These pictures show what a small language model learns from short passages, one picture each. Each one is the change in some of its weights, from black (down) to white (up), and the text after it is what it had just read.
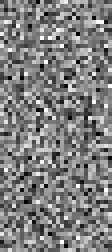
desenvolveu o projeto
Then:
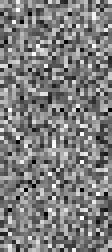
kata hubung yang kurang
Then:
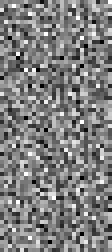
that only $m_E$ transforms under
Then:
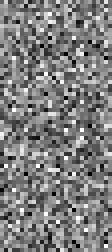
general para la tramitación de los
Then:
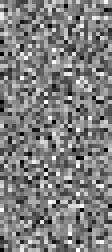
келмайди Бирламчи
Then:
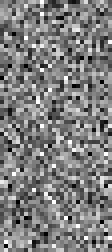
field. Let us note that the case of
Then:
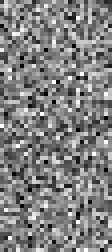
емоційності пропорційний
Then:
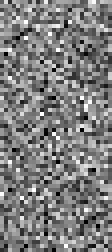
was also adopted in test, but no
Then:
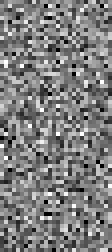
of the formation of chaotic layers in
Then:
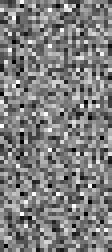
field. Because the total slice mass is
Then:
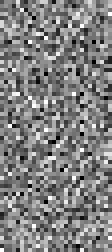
of $n$ by $\frac12$ in
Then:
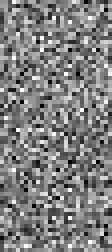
power amplifier and some processing components are
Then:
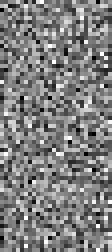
produce the high-fidelity flow data
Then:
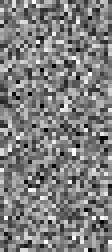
Considerations are also provided for the
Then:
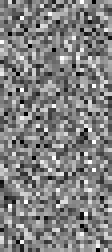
AutoCAD, чтобы
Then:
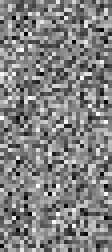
pragmatik yondoshuvlar*,
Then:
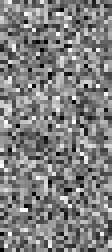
Diffusions Outcome
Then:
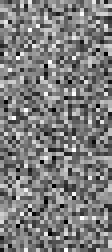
a beam of predominantly
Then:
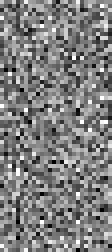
из польско-литовского
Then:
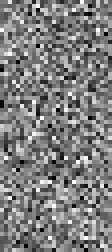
obtained when we replace the velocity operator in
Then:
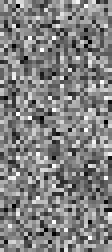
their parents' characteristics? Data from
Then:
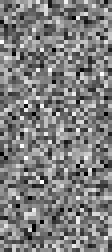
збільшилася з 4% в
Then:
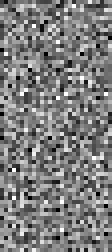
Heleno Florindo da
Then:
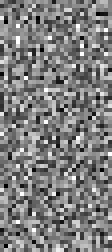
1. Маканин В.
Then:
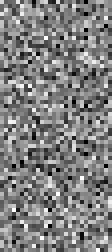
asosidagi fransuzcha so‘z
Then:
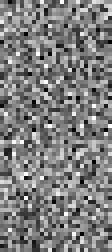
set $k_B=1$ and the
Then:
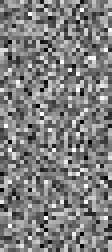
of the ER volume $V_s$ to
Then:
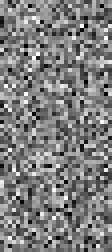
e protagonizou momentos diversos
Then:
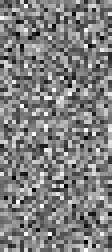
region beyond the solar surface is
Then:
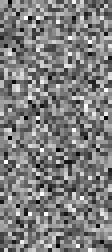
only, subjecting to a negligible
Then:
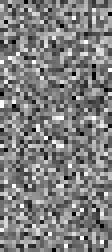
lunar tidal potential."*
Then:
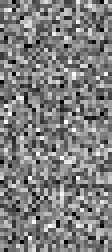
lozim bo'lgan jami
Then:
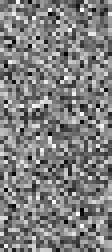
that, for a network with normalized resistance
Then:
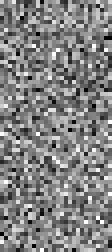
valid, and the leading twist
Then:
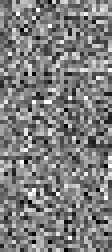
the turbulent-heating processes.
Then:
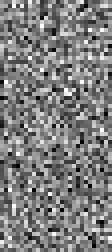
BGZ has been supported partly by the
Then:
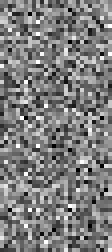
marked by the higher temperature ``end'' of the
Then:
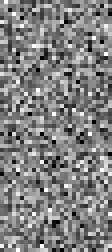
«Овози тожик»
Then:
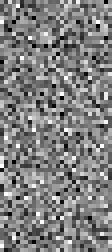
au Portugal — Compt.
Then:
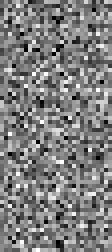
de imágenes e insumos de
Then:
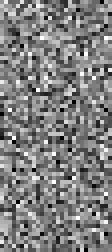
werden. Ist der Handstapel
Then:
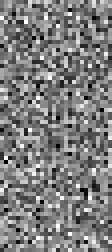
the model into a hierarchical one which
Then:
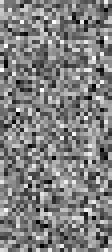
However, (\ref{con}) is the
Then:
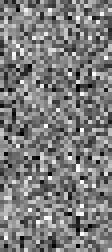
экспериментальные и
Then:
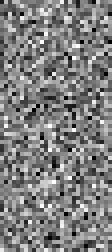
\end{equation*} Where, similarly
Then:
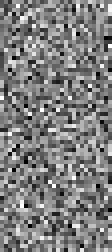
\begin{equation} \label{a6}
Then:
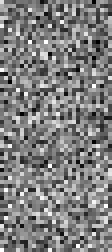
N., Aisyah, H. R.,
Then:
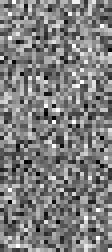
energy. (b)The case in which periodic
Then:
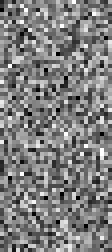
and temperature profiles. Due to the
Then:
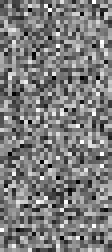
comparable to a classical QHE. A
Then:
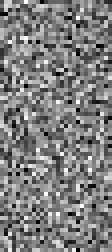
будет “природным”»
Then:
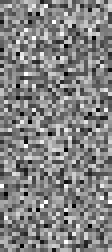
boradigan ayollar
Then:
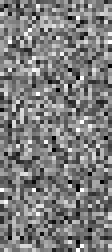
аввало имтиёзли
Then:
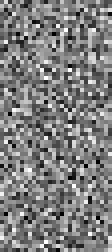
algorithm checks the consistency of the data and
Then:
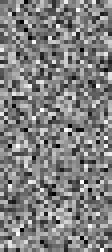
indicate the rectangular current loops.
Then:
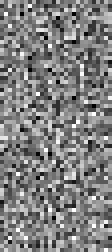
merilis emosinya secara
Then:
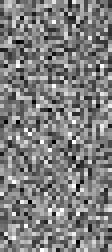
заг. педагогіки та
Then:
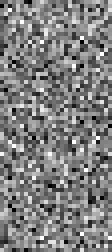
here, similarly $f_{\mu\nu}
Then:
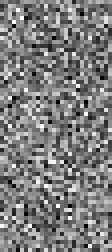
spot like flow structures formed during the short
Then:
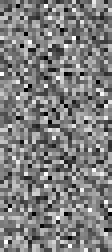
else 1 Ohm-mm contact
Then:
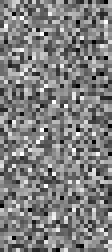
value of $J_{sH}$ in
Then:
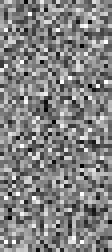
mikroelementlar orasida eng
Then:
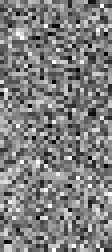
giving insight into the reason for the
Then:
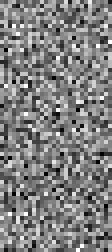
М.: Высшая
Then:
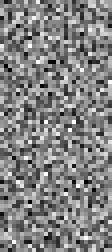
family parametrized by $\omega >
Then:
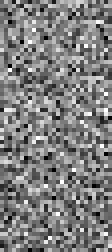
desafíos que los estudiantes
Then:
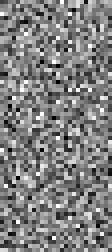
and effective mass obtained by transport measurements, as well
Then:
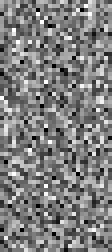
suited for image detection systems but not
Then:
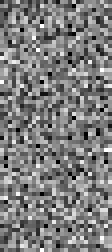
dos valores despendidos. A
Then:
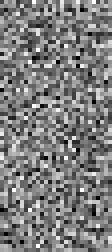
loudspeaker driven standing
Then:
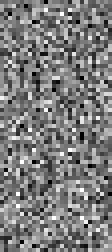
suggests that the geometry of the disk
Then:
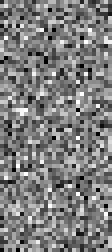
та ресоціалізація
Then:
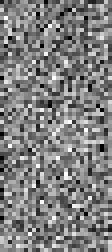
the primary side of the WWC
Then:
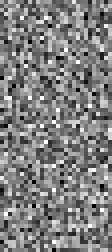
in inclusive education and prospects are
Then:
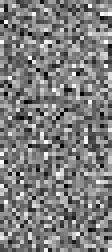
demonstrate that the Caesar cipher
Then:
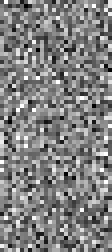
2G \sum_{j\neq
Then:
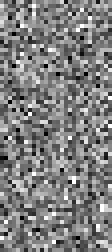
elements in the set $\mathfrak{A}$
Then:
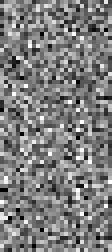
города Ташкента и
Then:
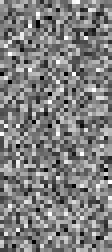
S-W spiral-arm feature
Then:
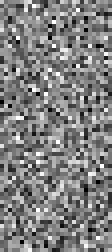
eight thin plates of which two are
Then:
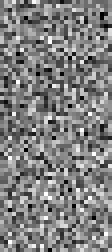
xususiyatlari ochib berilgan;
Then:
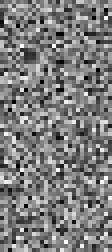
2. Karamatov M.,
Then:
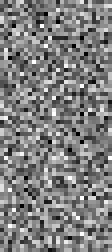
better hydration thermodynamics.
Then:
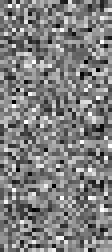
olib borilgan tadqiqotlar
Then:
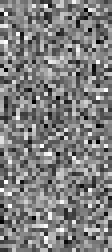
Dar Sader, Beirut,
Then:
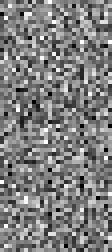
Ushbu leksik birliklar
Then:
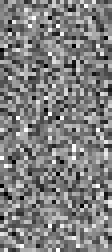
haja variações individuais no
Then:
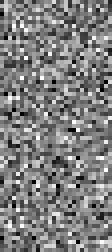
чўзилиб кетади,
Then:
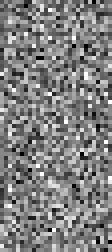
January, 2013 to March,
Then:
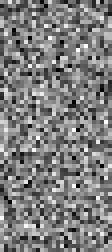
We now improve upon this: (i)
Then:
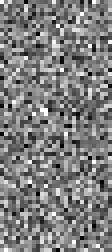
phase. The [WC] stars, considered as
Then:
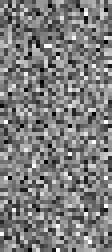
and anti-correlations between the particles are
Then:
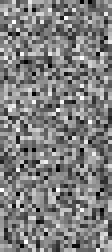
bilan ifodalanishi: rozi qilishning
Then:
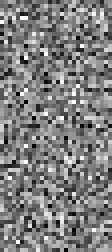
de saúde mental na graduação
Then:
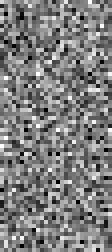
control prenatal de 15 consultas y
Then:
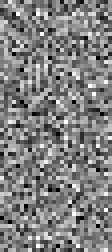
use in diseases, medicinal properties,
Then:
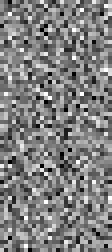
$B$ to $10$. We performed the
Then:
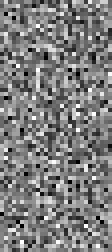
such as the dependence of line weights on the
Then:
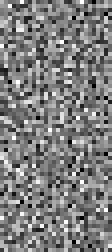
identical basic Encoder (Enc
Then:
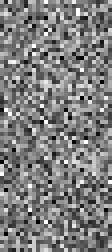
that the HISQ action greatly
